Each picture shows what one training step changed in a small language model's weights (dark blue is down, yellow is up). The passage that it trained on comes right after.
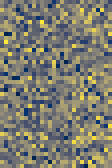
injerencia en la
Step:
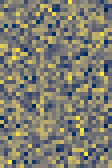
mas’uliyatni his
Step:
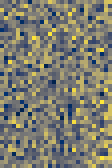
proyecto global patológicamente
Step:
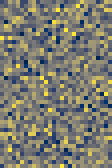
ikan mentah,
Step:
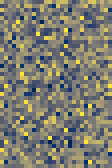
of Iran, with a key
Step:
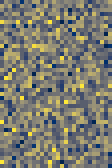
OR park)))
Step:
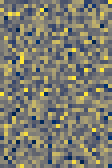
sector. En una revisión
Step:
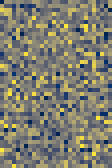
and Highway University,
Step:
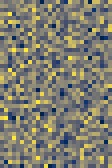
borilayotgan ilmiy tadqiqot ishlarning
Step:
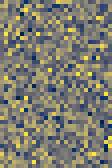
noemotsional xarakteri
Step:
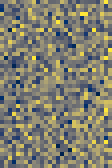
está realizado con un solo molde
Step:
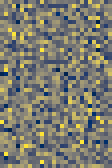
certaines décisions sont
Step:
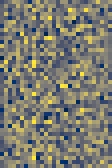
ишлов бериб, бир
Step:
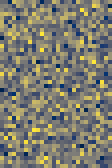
insonlardan bo'lganligi katta
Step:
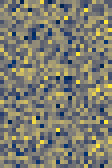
of the principles of
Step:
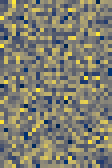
De keuze van een
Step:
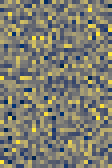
ortiqcha namlikdan
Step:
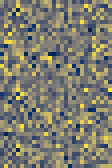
y económicos como los residuos
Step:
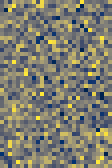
ar nusikaltimais
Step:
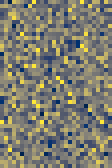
Ularning tuzilishida,
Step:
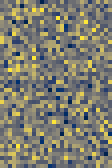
qatnashchilar davomatini
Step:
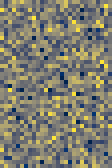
Fristen: Es werden
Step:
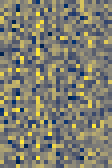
Avec Cauchy,
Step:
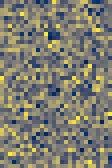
a third option:
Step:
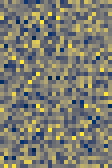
Wageningen International Conference on
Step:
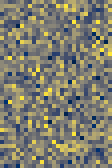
remover água do
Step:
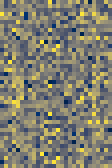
y otras armas tomaron también
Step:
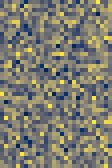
L., & Patel,
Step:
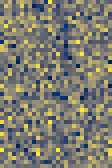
führen. So ist es
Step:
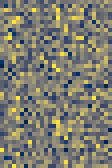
Hazan, P.
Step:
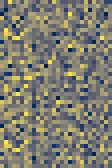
что уровень развития страны,
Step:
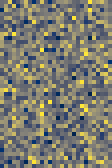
a incorporação da aplicabilidade de
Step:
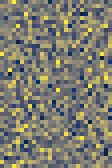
képviselje a
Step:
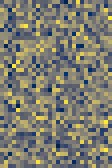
– Curso de Design
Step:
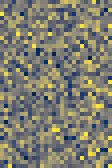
бошқа шахсга
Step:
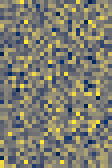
провеждащи се в
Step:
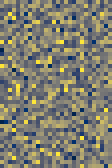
yang digunakan yaitu
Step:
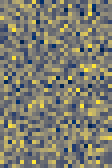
animals*. 2nd ed.
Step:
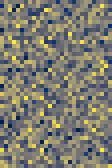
Uriu, K. et
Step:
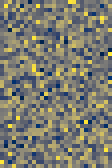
semasiologik, funksional
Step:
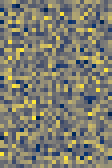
das klappt dann auch
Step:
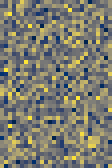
formación de maestros primarios
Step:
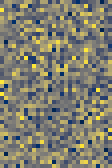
que indujo a terminar
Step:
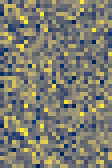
тактики определяющий
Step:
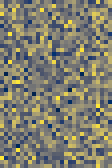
eventos y relaciones en
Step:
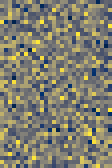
ham moychechakdan
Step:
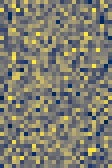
esferas estaduais e
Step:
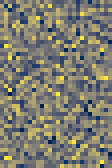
політики, дослідити
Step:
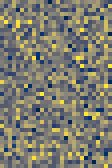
digitale affrontato
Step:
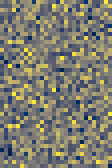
recodificante. En
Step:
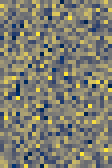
влияет на рост и
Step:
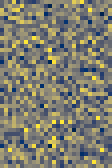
такие как Uma et
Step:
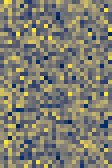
bo‘lib qo‘yniga
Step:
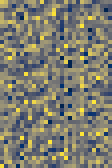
случаях человеческого заболевания
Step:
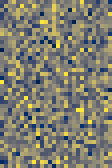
a sua sociabilização com
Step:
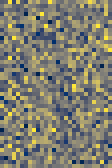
jede der Fragen einfach den
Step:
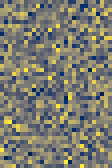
Senge et Peter,
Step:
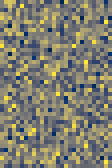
dire preoccuparsi
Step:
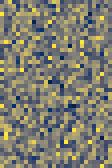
interpolar profundidad y
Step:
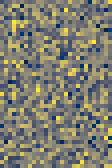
equilíbrio estão
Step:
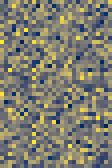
SANOATINI RIVOJLANTIRISH
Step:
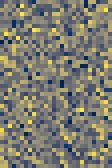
a exposição pública de
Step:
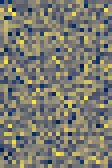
- KM Commodities.
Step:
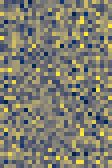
ser interpretados como representaciones
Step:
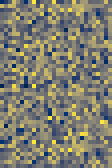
Federal do Rio Grande do
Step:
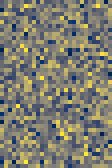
magazine specializes
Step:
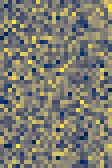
o'rtasidagi chegaralarni
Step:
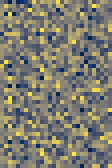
И СКЛОНЕНИЕ
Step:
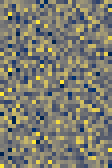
pe platformele virtuale
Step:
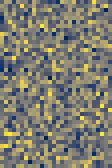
Кребса. 2 г
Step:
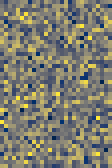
que ajuda a encontrar
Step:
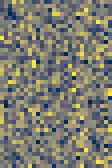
lopende periode. In
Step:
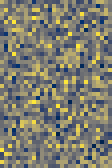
variantlarına iye.
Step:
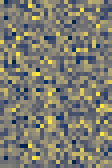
і гільзовою
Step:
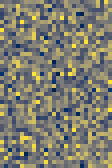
tal caso, questa guida
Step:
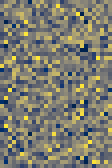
a condições como obesidade
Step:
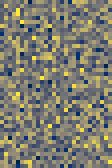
materializar a liberdade
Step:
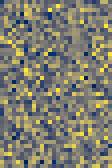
bilateral, y generalmente
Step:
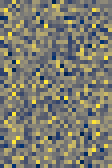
de las ideas y se
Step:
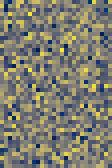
qiyofaga ega bo`lgan
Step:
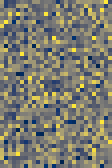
rendimiento. Para la obtención
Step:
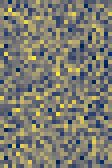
- TOURISM
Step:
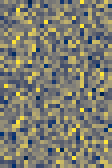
experiencias aplicadas a sistemas
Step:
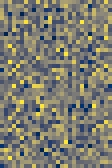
exportação, uma vez que
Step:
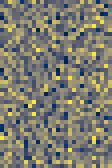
overwegend belang en
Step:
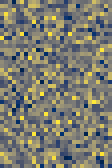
Широкий круг
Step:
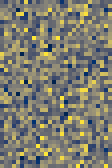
entre ellos podemos citar como
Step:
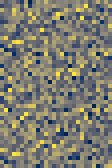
son separados como entidades
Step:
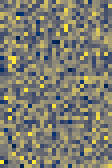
ve neseb asıl
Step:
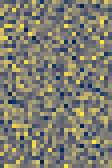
решения нестандартных
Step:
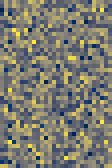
deixando a pesquisa mais
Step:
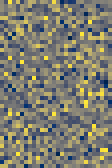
совокупности трех
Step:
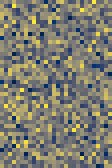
tarkibidagi atash va vazifa
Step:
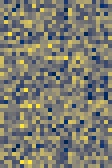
an Introduction":
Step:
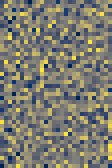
Sílex, Cam 2
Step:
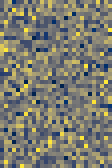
são fundamentais para definir
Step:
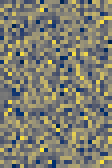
एम मेहता
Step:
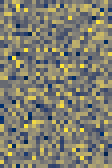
juga dalam tata kelola
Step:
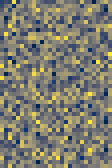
orasida o'zbek xalqining
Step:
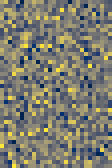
Ushbu maqolada ikkinchi
